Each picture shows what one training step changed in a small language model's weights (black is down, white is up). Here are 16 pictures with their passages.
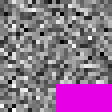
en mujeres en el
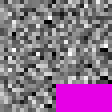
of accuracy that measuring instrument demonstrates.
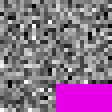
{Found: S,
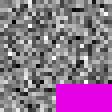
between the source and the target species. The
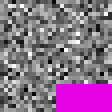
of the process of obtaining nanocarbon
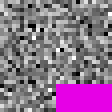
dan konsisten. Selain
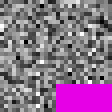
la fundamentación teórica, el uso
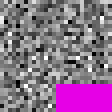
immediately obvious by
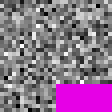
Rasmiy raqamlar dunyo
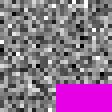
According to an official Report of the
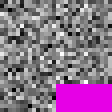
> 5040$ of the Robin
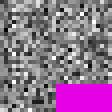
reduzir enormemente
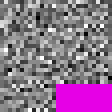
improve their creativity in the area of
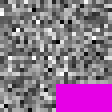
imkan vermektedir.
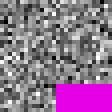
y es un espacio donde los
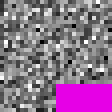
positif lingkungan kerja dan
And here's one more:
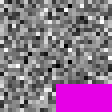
binolarini qurish,
